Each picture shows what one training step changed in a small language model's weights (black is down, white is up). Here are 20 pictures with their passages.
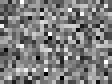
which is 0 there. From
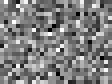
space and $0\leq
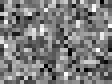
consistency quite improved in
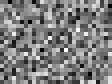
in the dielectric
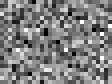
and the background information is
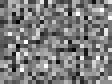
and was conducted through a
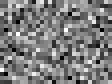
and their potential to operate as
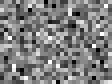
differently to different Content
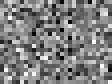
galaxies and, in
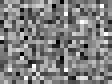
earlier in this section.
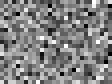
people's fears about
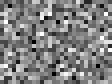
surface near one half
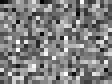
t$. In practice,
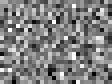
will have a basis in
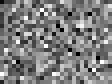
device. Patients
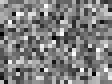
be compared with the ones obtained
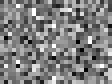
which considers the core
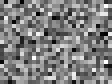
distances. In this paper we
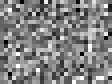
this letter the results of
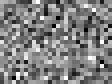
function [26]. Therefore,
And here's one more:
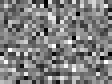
S\right\rangle $
